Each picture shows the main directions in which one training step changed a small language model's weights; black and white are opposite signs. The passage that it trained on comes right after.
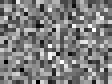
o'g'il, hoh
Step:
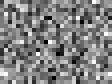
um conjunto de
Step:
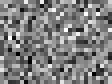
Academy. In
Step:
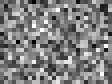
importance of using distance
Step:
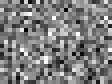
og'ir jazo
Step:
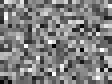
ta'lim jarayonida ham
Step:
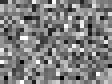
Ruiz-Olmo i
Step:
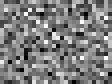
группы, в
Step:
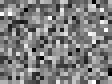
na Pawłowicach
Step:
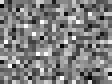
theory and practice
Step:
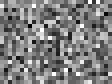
masalah teknis
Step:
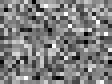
пословиц, и
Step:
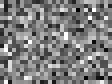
и конструирование
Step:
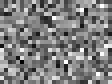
ДНК общества
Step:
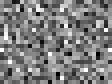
питание женщин
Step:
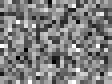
coisa, eu
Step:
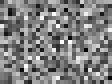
facilita a motivação
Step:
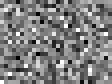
животноводства и
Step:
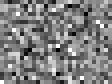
مربوط به
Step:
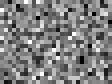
e 199 da Constituição
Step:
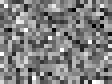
visando a criação de um
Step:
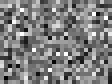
Benutzt man als ein
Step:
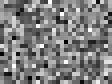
obras localizadas por meio
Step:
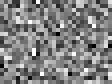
caratteristiche dello
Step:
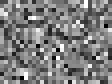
de gemeenschap
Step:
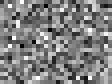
развития отрасли
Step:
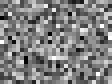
évtizeden át
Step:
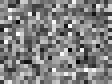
a Creative Commons
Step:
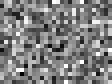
para os países da
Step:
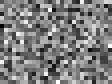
a'zolari yoki
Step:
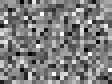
Endocrinología y
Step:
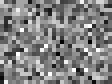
durante a gestação,
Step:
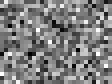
nota þetta
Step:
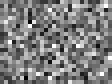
PPAT adalah para
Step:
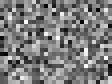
fani bilan tanishtirishda
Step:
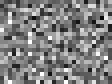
sohasi hozirgi
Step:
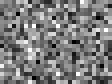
model development, and
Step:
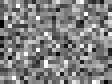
los especialistas
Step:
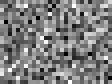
el futuro de la
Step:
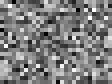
и марийского
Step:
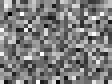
de progres que dans le
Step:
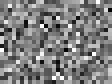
guruh mezonlar
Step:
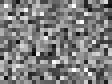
Maksud dari
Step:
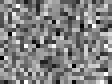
dos preceitos mais
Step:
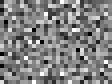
resto del mundo 17
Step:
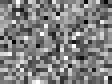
A. Disterveg
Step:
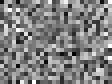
ichiga oladi.
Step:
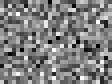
uma crise identitária
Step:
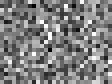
yang diturunkan dari
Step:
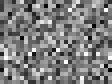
investitsiyalarni jalb
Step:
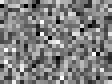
isrofchiliklar ham
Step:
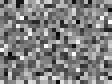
ambientales y, por
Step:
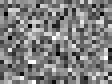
Eduardo Moura
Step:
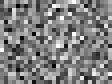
ko'rib chiqiladi³
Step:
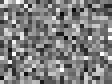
ochib beradi.
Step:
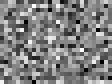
yosh va psixologik
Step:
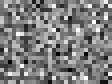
Rineka Cipta.
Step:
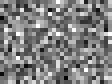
açılma hamillerinin
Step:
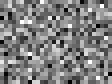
berbagai hal
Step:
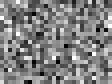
un effet, une
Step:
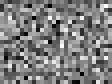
tushunadi, xis
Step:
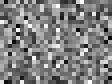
qóllash imkoniyatlari
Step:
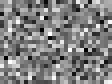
beroep niet
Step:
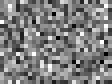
probabilidad) mediante el
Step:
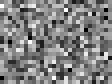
im Dir Museum in
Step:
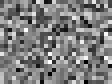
violações à
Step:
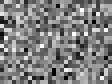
y Gallart,
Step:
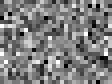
Bunda oilaning
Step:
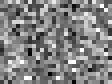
عند مستوى
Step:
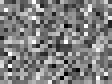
Как модельные
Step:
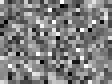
artikel: „Enkele
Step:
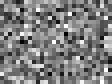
ва Шимолий
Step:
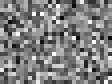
qatlamga qarshi
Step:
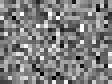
qarab, mumtoz
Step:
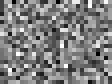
tahlil qilish
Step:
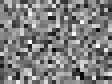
M.A., Institut
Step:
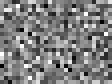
точки зору
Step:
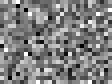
in die Hydrologie
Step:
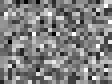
een nieuw
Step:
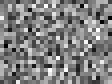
berishadi. Lekin
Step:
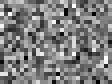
xat (arabcha:
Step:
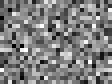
i bezbednost,
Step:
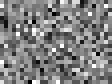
xalqaro turizmdan
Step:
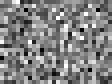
kabi buyuk
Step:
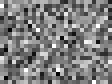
Kalit so'zlar:
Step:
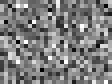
bolalarga nutq
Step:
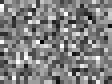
Sin embargo, no
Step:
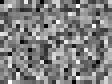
audit uslubiyoti
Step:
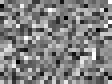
analisis lebih
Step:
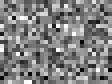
5 со щелевым
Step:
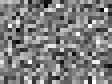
sathida havo
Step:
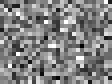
point de vue
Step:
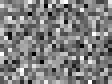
jeść je
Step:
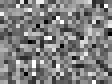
uchratgan roviylardan
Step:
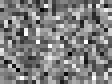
évoluant vers les formes
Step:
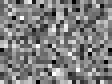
de R&D sont estimées
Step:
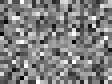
deux secteurs: le
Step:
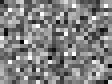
por uno nuevo, si
